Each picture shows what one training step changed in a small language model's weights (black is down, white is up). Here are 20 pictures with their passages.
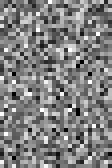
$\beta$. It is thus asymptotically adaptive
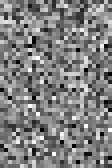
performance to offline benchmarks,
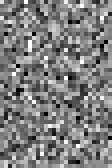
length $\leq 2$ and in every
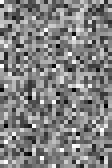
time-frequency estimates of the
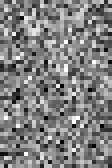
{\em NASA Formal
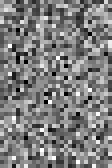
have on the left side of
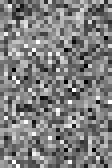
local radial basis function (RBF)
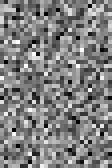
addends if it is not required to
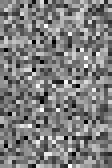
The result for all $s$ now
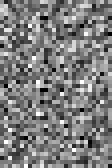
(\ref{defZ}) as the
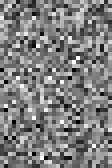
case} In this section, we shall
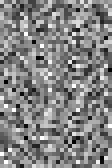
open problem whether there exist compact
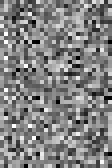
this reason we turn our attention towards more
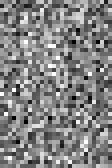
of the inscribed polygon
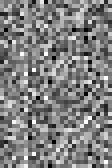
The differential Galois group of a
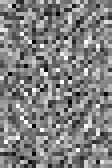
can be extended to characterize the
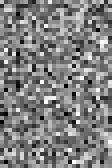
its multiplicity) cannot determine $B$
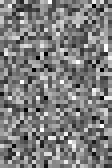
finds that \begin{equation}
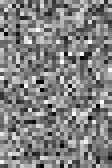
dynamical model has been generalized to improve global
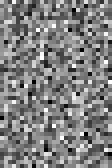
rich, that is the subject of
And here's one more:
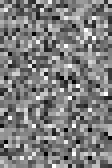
by $V_1$ and
